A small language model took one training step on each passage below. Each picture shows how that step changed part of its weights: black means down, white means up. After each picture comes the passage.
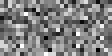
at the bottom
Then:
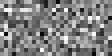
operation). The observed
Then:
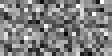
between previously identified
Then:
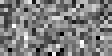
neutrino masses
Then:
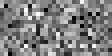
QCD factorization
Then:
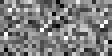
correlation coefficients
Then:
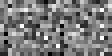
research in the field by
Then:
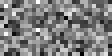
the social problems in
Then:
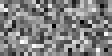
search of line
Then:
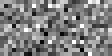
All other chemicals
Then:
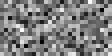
no número
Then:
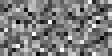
sistema lo hace
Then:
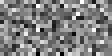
to potential building
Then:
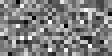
bracket the
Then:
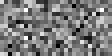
instances where the
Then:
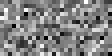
va xizmatlar
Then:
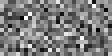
bars to be
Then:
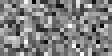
structures aren't
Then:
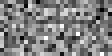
accurate end result.
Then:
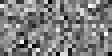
3 Analysis of complex
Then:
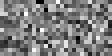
to fully
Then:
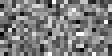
de carencias y
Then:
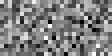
machine vision
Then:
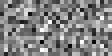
o objetivo de
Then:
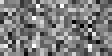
us to consider the influence
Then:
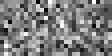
the woman is
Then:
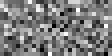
of the village
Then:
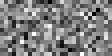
listed mass fraction
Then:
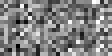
mondo della
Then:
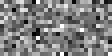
1 Wavelet
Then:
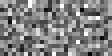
мс), а при
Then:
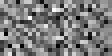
in the parameters of the
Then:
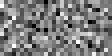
that persistent
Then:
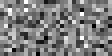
frequency region. The results
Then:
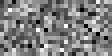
desarrollo de
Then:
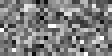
the academy.
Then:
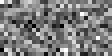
early to any design
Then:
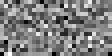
at each step of
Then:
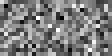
mixing - term
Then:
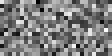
the simplest possible
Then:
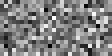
até mesmo
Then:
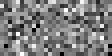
magnetic field was discussed in
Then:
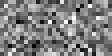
taxa were
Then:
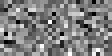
sistema de relaciones
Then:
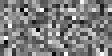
excess of power at
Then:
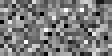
behavior points to a
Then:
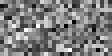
external torque
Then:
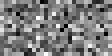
by switching
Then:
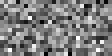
living a good
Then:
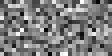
hard label of
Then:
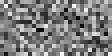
as an advanced
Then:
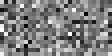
especificidades da
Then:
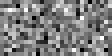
flies. The parameter
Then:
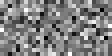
feature selection and
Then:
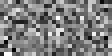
a matter of fact,
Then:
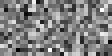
perlu telpon
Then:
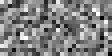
understanding and application of
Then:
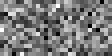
the advantage that
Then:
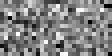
each of size n .
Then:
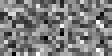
the weak dispersion
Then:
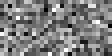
extraction strategies:
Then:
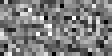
one) are of the
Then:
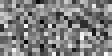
the Milky
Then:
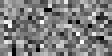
Operating fluid
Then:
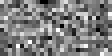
stable only in
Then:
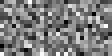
(33) through an
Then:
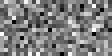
The first scenario,
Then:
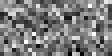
the immediate
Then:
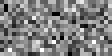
Sniper Elite
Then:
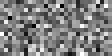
above section, I found
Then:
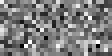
to be accountable for
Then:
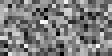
C- have been used
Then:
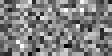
quantum repeater
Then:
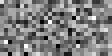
bspw. im
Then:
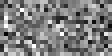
into sound using
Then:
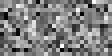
trimester of
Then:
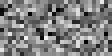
uma vez que
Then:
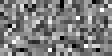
de tuits
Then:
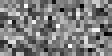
the detuning loss
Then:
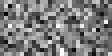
'un "Can
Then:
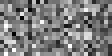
tasks: -
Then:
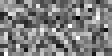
the guidelines -
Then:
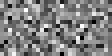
conditions were laid which
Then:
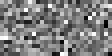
readings of this
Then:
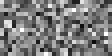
real part of group
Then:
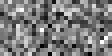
the complexes confirm
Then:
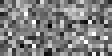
produces the correct
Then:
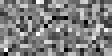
while also balancing
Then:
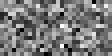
the reason of the
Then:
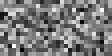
the system. The system
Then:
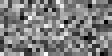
using the Modified
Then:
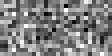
item-level text
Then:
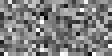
follow after the complete
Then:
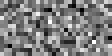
with complaints
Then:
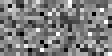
agreement with those obtained
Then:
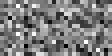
the only valid local measurement
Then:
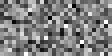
refletiu no
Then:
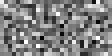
and rapid analysis
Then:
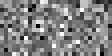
size $S$ and
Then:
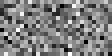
entanto, é
